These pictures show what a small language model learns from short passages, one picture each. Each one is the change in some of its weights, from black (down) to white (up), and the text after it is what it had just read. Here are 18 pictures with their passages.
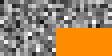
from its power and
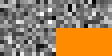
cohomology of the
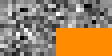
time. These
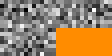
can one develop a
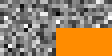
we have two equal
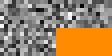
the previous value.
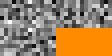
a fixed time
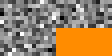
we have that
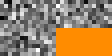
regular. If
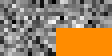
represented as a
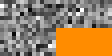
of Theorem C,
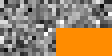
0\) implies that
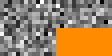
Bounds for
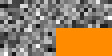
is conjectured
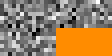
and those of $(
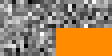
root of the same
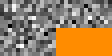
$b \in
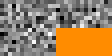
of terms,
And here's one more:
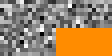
shall use the following
